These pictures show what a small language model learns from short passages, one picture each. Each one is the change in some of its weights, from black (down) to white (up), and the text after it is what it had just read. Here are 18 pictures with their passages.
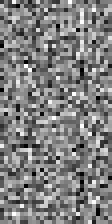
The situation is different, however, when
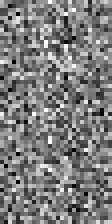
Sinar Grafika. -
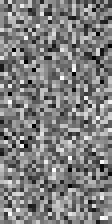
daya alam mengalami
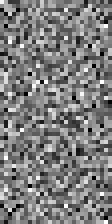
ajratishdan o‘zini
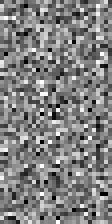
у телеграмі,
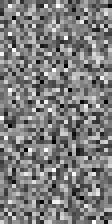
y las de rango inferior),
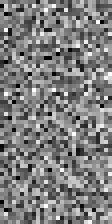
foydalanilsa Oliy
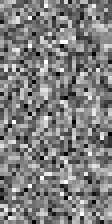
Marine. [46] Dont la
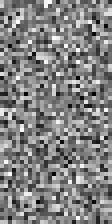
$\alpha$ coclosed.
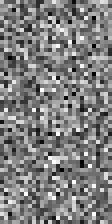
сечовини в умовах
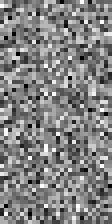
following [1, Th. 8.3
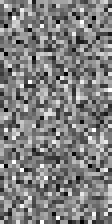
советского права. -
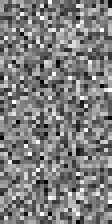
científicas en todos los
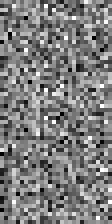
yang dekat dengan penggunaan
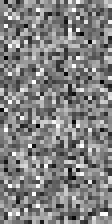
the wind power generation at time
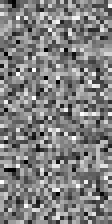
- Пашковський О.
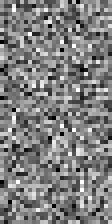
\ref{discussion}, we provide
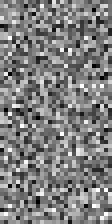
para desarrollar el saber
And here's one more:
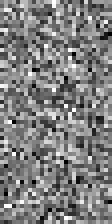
walls, with a mirror image
